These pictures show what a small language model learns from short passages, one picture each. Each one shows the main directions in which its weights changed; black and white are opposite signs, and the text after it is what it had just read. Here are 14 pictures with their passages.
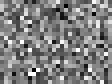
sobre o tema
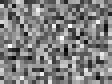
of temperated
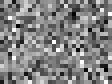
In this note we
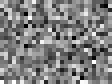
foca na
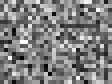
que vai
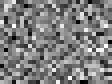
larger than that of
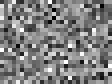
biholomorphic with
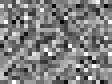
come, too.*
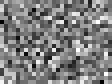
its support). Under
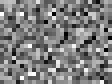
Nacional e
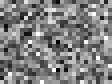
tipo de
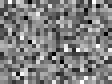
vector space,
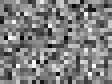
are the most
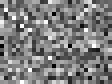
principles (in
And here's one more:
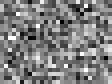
through the disc
